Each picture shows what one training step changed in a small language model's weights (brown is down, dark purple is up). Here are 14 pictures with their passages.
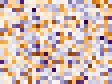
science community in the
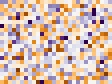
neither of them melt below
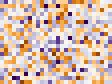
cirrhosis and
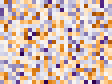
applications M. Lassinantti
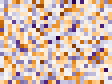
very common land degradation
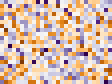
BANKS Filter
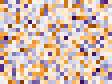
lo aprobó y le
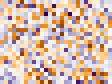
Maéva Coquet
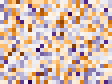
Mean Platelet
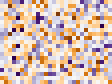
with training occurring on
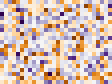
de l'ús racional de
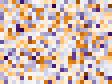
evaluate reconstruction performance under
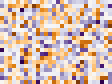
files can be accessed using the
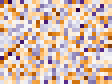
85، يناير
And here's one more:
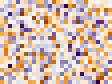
in GUT, topcolor
